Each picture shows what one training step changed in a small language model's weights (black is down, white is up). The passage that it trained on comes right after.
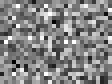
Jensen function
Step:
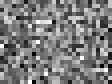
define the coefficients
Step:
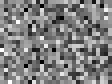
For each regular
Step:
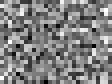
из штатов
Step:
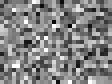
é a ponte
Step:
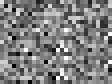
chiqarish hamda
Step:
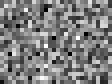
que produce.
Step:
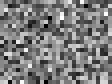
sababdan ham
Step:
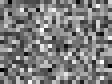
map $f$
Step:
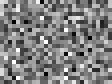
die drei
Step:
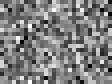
step of the
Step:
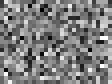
до XIX
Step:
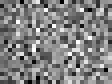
a pointed
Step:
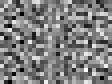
\ \det
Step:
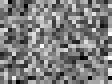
la sociedad de
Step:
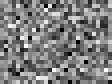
poema *La
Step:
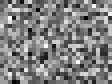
The result now follows
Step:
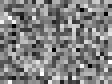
in Higher
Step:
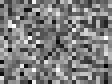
to higher dimensional
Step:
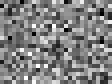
a sample of
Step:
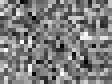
bir nechta
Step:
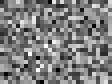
the same under field
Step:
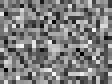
inner if there is
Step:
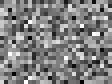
Charge &
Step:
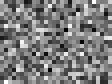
ijrosi va
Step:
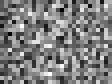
$H$ and
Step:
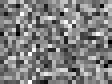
do so, we
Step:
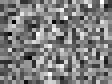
$Z$ in
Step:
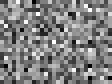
a comprehensive
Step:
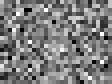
economic growth.
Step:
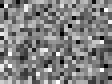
о том,
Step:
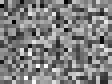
a solution of
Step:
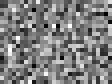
completes the proof
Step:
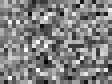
Here we note that
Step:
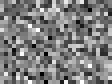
kind of
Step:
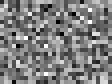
— Schr.
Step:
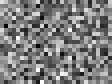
va ichki
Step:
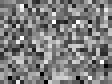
number of evolution equations
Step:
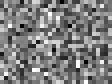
le comportement
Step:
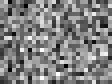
la que me
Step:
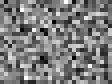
be an arbitrary
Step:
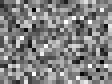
consequence is the
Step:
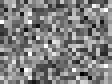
the right lower
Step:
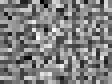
$F$ be
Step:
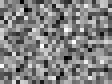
Europeu de
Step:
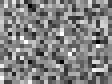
, $$ where
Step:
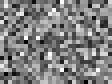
бет 8.
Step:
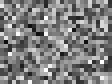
Doctor of Economic
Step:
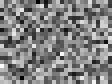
structures on the tangent
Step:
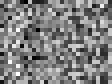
average approximation with
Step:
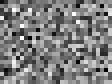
levels on the
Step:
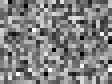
la question de la
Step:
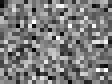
fact, the first
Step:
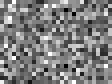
construct now eigenfunctions
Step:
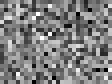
treated in the
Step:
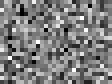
\eps$. When
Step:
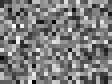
related to the
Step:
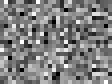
- les effets
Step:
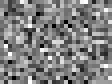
до двух
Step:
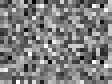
the quotient space
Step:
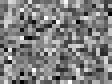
algorithm run again
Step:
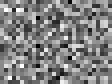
va boshqa
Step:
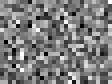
kitob va
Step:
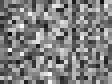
$A$ and
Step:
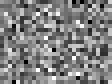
an equivalence relation
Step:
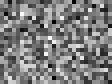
with an automorphism
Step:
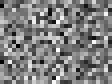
Freud, a
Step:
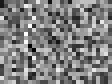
In particular, the
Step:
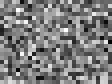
leads to the
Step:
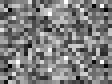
set of ordered
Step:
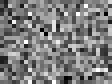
outlines the
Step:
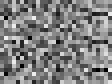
presented on the complex
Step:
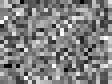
показання чи
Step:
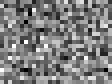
discussões em grupo
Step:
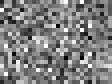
The relaxation
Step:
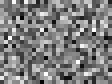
One can point to
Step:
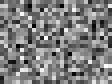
ва спирт
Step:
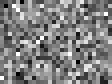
`breaking up
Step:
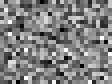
give a positive
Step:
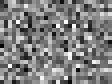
quadro direito
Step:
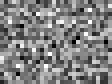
people should
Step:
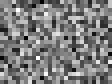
shows that the line
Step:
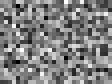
ruta de
